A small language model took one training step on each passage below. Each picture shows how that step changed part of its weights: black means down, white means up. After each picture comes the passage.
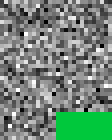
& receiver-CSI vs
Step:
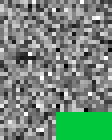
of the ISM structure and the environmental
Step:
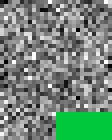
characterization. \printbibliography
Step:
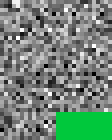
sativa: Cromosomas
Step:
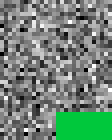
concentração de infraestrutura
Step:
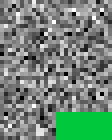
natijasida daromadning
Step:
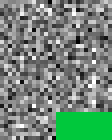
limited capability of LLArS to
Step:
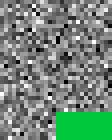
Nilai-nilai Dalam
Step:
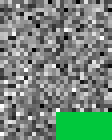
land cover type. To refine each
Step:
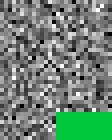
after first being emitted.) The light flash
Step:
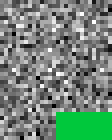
que o processo atual não esteja dando
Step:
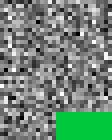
الدستوري والنظام
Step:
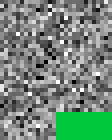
can be seen intuitively that the
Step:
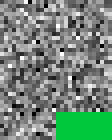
the center of the nebula. It may
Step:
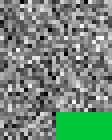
transitions. Our results are corroborated
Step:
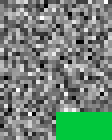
the long-range interaction and the choice of
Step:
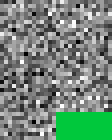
водорода из синглетного
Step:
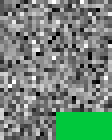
abu vulkanis 1,82%
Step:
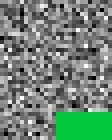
fluid, one can conveniently describe
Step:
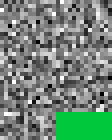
yo'naltirilgan jaron sifatida
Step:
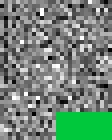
qilib kelgan din bo'lib,
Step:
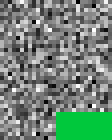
separable modes: \begin{equation}
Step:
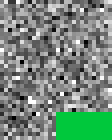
Abstract: The article talks about the work
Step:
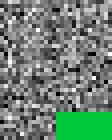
таким психологическим
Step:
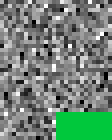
an identical phase transition behavior, which is
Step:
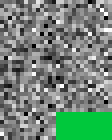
ҳам таъкидлайди:
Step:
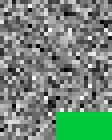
perceived center sharpness when
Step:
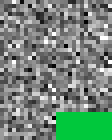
diatur di dalam hukum militer
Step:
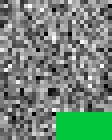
solved. In practice, it is used
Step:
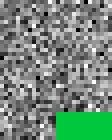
each neuron. One critical observation is
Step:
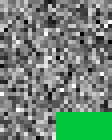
and EOA do not contains measurements, it
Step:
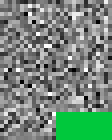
detectors. Cosmic ray
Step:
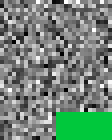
таҳлил қилинди
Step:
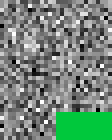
va an’analarni saqlab
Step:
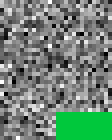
кўпинча 7 Баъзан
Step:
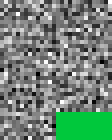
sosial dan ekonomi suatu
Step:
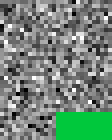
Then, after having decoupled
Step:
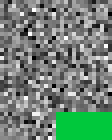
kriteria pertimbangan mana yang
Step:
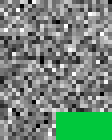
Satoru. Coágulo,
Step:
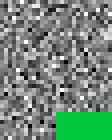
a integração de suas vagas à
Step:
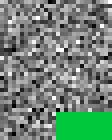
это отражение жизни.
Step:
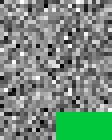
the demand e.g. by opening all
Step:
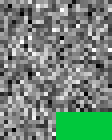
critical current densities, $J_c$,
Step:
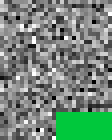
of magnetically ordered phases with previous
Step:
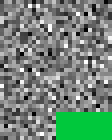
means of perfect amplification in a
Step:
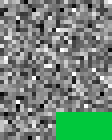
"Taraqqiyotga erishish
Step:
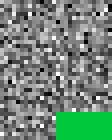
bloklardan foydalanish uchun asos
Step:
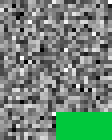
\epsilon \sin \left( 2 \pi
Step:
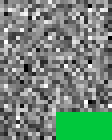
Ma'lumki, bugungi
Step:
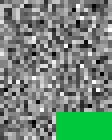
dans une ancienne tradition
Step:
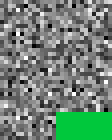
dianalisis dengan alat statistik
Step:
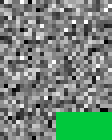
is presented in this work. MELISA is
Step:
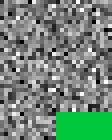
LMC spiral structure. For
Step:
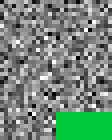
0.39 nm (insets of
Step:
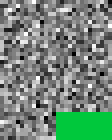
Aligner) and reactive ion etching
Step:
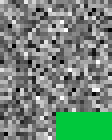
plus circonscrit à un espace
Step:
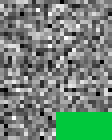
or too sensitive for wrist
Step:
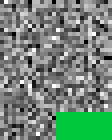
przewagą dębu. W
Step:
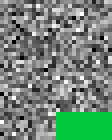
CV duality, in agreement with
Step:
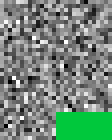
la edad de los pacientes con
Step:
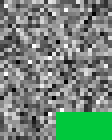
odborného personálu.
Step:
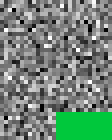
Eshquvvatova Muxlisa
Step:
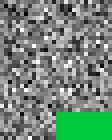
{\bf p,}\sigma \right) \exp
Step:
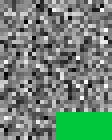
which are essentially equivalent to those obtained
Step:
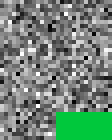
G, Mirzamaxmudova Y
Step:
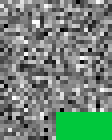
a small regions of space and time the causal
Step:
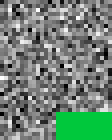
$R_\Omega$, and related analytical
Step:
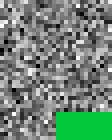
como se pudéssemos continuar,
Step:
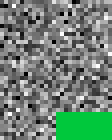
which converge to the groundstate
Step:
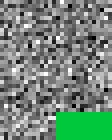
mapping significantly boosts the
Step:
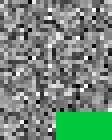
Technology Research Institute, National
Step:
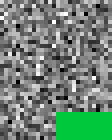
boshqa sohalarning turli
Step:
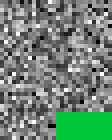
topics will be considered in future
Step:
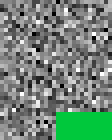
case of $r\rightarrow-1$ and
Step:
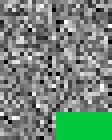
results are limited to GLMs and some
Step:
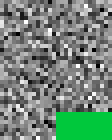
kompetentligi tarkibiy
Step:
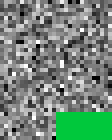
size $L_t$ in the "time"
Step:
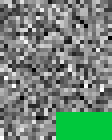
the sample subject's actual FC values with
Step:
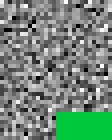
udgangspunkt i den samme
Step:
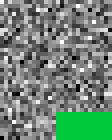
exacerbating or mitigating its
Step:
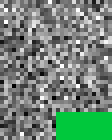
changing the normalization of the graviton modes
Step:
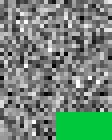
ishlab chiqish, ularni ilmiy
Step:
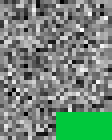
hujjatlarni tasdiqlash
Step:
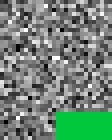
reduced as compared with reactions induced by
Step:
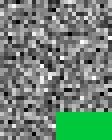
after pulse train} Suppose the
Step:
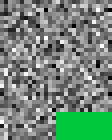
shown in an inset, and correlates to
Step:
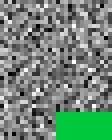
and asymptotically correct results for
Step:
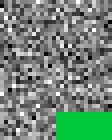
дошкільників різних
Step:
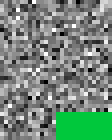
I. Cho. “Novelty
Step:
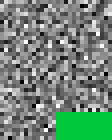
a correlate of a syntactic
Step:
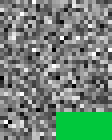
distance of 10 pc. The most recent
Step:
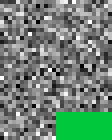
`Find a number n such that . .
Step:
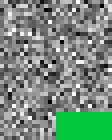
are o lucrare fundamentală
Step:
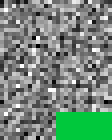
2000). The steep decay phase lasts
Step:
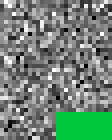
at low momenta, where the separation is defined
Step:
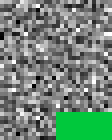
greater customization of learning
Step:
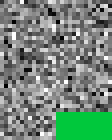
dit punt niet zulk een
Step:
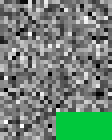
the increment can be used to test whether
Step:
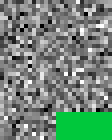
confinement of color charge in
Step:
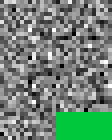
Z CHITYNY DO
